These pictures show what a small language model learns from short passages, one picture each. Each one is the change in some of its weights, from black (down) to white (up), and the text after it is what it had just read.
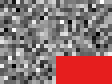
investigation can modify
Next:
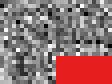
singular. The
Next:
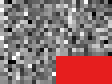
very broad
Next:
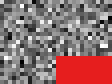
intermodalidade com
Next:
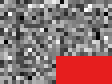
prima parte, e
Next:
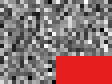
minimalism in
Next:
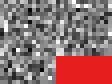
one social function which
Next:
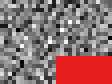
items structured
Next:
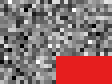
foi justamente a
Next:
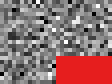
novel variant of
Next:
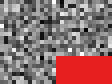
structural integrity of
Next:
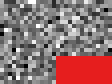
their sampling activity
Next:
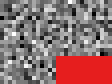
Practice and
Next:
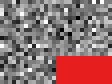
que contribuem para
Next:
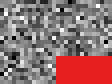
in the Saudi
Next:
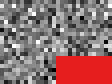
for analyses.
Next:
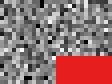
room temperature,
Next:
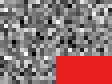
die voor de
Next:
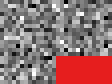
headwear Home
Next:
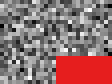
with debt. This
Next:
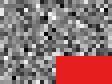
the metaphor of the
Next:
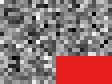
by the designed
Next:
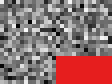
processo de criação
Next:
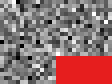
atunci când
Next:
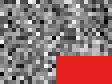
cm) plant
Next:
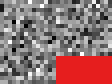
an analysis of mental
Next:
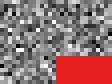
poder ao direito
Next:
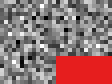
In: Vestnik
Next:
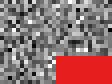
préparer à
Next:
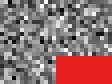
build a foundation
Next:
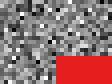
within STEM
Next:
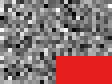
баллов – с
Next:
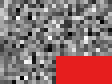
erkin faoliyat
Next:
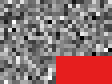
2. Hierarki
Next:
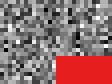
jak przed
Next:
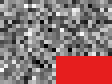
the experiment: The
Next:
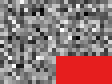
et biferas
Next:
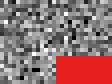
decided by a
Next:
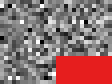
blind. From
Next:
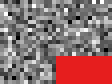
que a construção
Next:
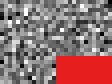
ratings. Its
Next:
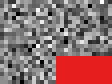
important learning area
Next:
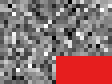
& \text{if
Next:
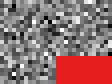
of biological samples for
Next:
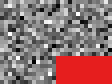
that is located at
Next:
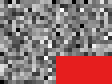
de compléter la
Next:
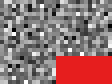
analysis of the values of
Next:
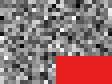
va metodikasi
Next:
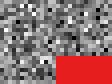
when transferring the
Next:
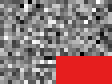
the old order.
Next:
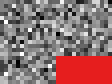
approaches a peak
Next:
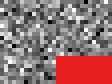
PDUS, we
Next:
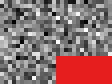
та систему
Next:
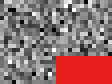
up to extreme
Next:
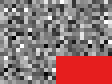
to the different shutter
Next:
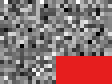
deserts, can
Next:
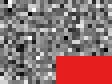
da empresa,
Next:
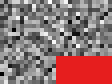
was mixed with different
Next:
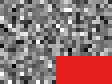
технік у
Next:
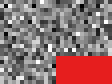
15 publishers
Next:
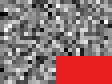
various surgical
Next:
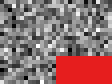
distribution are as
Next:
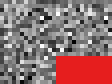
determines the price.
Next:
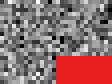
va natijada
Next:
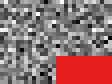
oldini olish
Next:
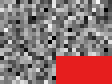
as vectors with
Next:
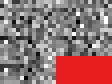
were conducted in the
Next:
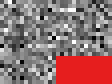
nations in various
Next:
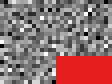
of storage and
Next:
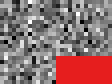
teacher that these parents
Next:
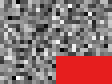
market prices
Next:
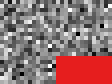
a simpler and
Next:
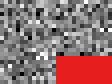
que, aunque la
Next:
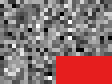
gazni o`z
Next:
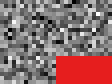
иссиқ сув
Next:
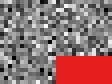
indicative of the
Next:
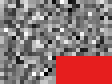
system users by their
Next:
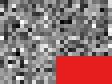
precum și
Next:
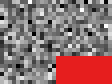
year master's
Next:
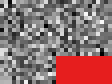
four basis
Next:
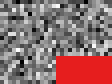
de microalgas
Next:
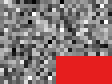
are the selection of
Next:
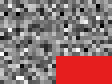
sistema. Las
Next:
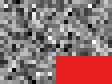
autor rinde
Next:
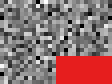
much money is
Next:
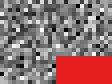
yuk tashish
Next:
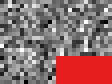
the deprivation,
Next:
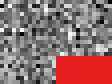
G., Soto
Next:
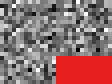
va usullarini
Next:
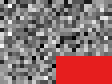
— namuna
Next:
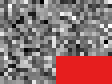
in the correct
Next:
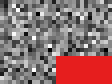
to the contractor for
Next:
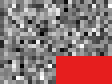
Levine MP,
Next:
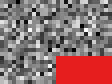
y, por ende,
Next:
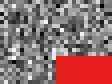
both eyes.
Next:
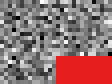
of the truth and
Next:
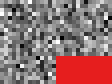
and education policies
